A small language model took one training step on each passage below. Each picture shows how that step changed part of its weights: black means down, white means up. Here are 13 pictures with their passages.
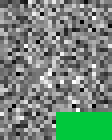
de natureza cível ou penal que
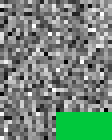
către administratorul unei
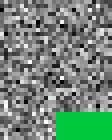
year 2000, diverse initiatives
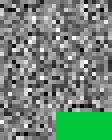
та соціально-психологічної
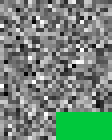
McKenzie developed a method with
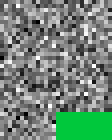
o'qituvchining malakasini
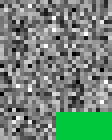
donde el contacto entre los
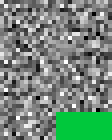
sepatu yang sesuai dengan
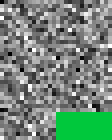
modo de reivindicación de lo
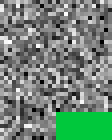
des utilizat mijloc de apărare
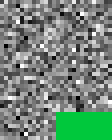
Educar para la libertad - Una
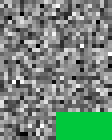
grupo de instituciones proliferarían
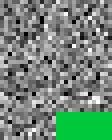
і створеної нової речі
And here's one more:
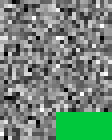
специфические черты сходства
